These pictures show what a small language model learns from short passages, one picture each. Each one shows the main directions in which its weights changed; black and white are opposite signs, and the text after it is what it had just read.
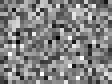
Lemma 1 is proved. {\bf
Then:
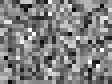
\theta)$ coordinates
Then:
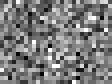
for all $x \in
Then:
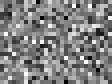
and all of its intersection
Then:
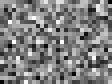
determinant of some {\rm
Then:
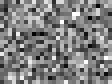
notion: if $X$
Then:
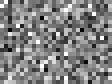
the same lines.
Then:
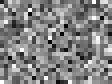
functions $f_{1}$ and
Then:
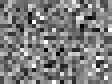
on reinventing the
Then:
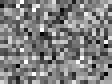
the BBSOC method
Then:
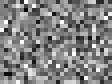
right periodic generalized
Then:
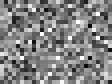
Let $(E; \oplus,
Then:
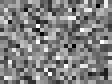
singular values fixing the
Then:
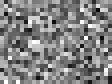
possibly indefinite
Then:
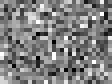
a homogeneous
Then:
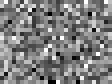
\sqsubseteq \fg$
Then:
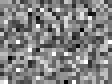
computational power. It
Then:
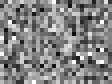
\int_\Omega wf
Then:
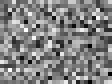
existence and precise form
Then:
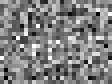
obtain a set of points which
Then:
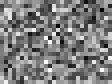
the dimension of the space of
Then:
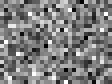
poset $P$, an
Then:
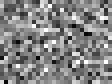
some constant $C.$ This implies
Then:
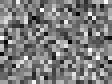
expressed as products of
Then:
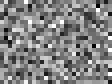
regularization and thus
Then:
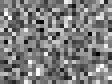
or not. In the present
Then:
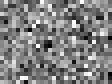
conditional probability given ${\cal
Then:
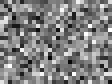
mapping $X$ to a
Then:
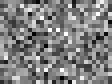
there is another approach to
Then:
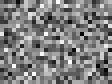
we proceed to the proof of
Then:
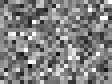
of boxes in the
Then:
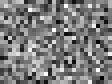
on the quintic, we
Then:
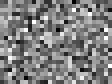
of (A.4) can
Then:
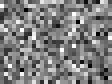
this ensures that these
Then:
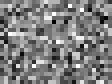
This generalizes the classical
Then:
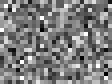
$H$ a query
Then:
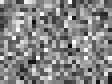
is proved. $\Box$
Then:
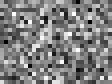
of strips is too
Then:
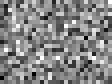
is a Riesz operator if
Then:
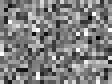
order term of $u$ with
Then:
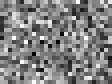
has a subgroup that is a
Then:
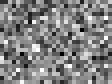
forms of degree 3, and
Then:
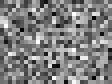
This formula can be used to
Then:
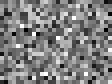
possible. We have {\bf
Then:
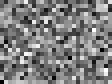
the center of the
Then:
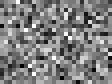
on the failure model
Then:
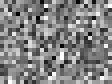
for brevity we use
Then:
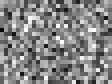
a group scheme over a field
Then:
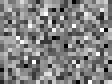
for helping with the distribution
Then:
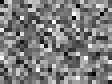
to $\vfo n 1$
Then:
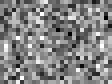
show a normal form for the elements
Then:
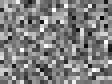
and investigated the
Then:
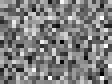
Suppose that $k \ge
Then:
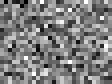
L = \bfzero$.
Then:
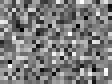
gives the zero section, and the
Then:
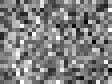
first main statement is as
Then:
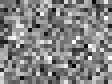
have that \begin{eqnarray*}
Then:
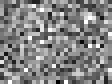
a smooth point $P_+$,
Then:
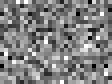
a major difference between
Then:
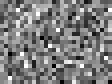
induces a canonical
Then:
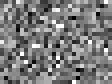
for all $\tau \subseteq
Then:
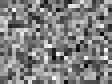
normal. If $G$ is
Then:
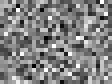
Tobias Wagner
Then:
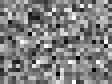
comparison with classical
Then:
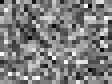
remaining constants of
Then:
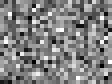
of Gaussian
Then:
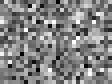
then $\lambda$ must be the
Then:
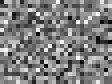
to the character lattice
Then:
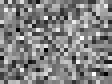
the only validation.
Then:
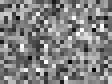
illustrate that the
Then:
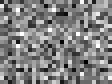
and Augusto,
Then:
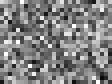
all masks it is
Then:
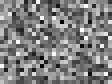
and Lemma 3.2. The
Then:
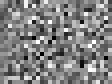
with a sufficiently long
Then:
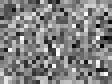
$\lVert \bdeltan
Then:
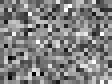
integrate by parts.
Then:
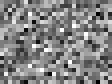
on $S$, we consider the
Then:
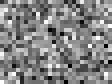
\begin{align} \nonumber
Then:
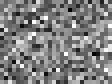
of $J$. Define
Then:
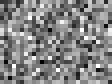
we recall that a {\it
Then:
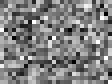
of $D(r)$ in
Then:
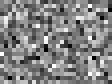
longest common
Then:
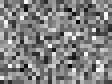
4, numbers in the sequence
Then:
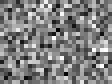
each weighted graph corresponds
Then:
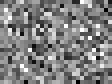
non-negative rational
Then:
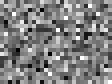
standard approach is to perform
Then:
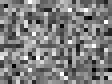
central sphere and
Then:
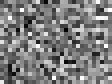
to a universal
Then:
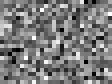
These properties will be need for
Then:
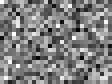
X\otimes \psi ) =
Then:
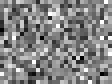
\rfloor$. Let
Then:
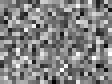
small parameter. As in the
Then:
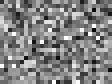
We then have, with probability at
